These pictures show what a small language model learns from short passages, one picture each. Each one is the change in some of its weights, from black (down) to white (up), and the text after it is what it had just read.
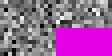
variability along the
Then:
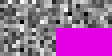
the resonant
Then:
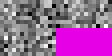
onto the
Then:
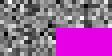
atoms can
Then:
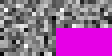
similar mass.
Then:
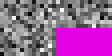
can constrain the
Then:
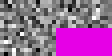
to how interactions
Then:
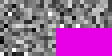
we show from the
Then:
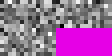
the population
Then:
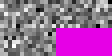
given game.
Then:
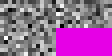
& $\langle
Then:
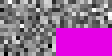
the dynamical
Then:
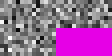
and crossing of
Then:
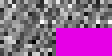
our results on the
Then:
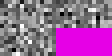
Here we
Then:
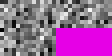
modified current distribution
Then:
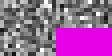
of the group,
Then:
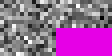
The hard spectra
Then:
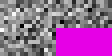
base of all
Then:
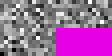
stable in the
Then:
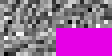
neutrino mass
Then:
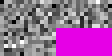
after solving
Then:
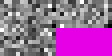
definition of
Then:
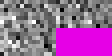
observable models.
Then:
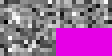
are not pointing
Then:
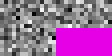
)$ is the
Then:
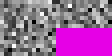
with metric
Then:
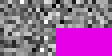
reduce the
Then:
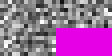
our algorithm is
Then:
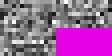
the transformations
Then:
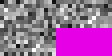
pair correlation
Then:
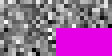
functions are not
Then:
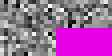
\noindent and
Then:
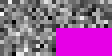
be on the system
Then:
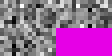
emission line and
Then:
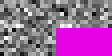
The authors
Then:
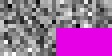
to simulate a
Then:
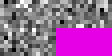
spins in
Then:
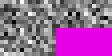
a stack of
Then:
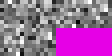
the behavior of
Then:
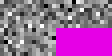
gauge theory
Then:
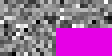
stellar mass contribution
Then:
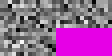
to detect the
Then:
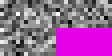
be no significant
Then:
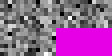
to have its
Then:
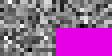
the parallel
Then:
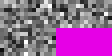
of a more
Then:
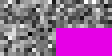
the lack of
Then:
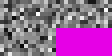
then glue to
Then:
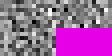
because that is the
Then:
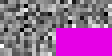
+ \Delta
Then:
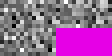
the polarization and
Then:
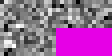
from components A
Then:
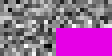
current density,
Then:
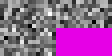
pressure of
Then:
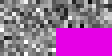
time gives an
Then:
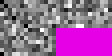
That is because
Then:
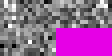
of the Fe
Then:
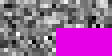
at the Zn
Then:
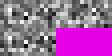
approaching the
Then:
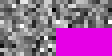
is the fact that
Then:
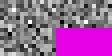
to reveal
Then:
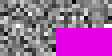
We start with
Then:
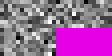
7. The
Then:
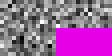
our high throughput
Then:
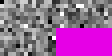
all lines as
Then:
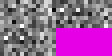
is given by
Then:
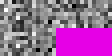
works that
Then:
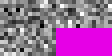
a unit of
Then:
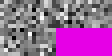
changes in
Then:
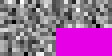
in the magnetic quantum
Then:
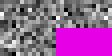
potential behaves
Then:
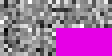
an exact energy
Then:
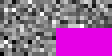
crucial in
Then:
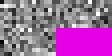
direction, as
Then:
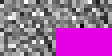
first time,
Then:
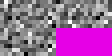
well: It is
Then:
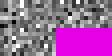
made in
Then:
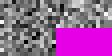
rolls were
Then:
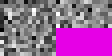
region create
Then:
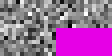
a field of
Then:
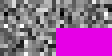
we are more
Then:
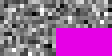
general statements,
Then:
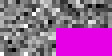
increased power
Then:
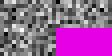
in Figure S2
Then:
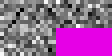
experimental bound on
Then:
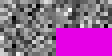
and online
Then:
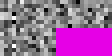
events in real
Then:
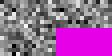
read in and
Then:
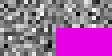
single system,
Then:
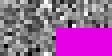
of its field
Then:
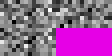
can be directly
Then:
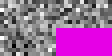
$T$ and
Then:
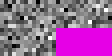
second) to
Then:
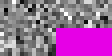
frame parameters,
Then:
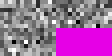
an interesting
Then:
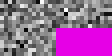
been done to
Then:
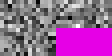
to the previous
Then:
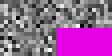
such as relational
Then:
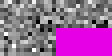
the label
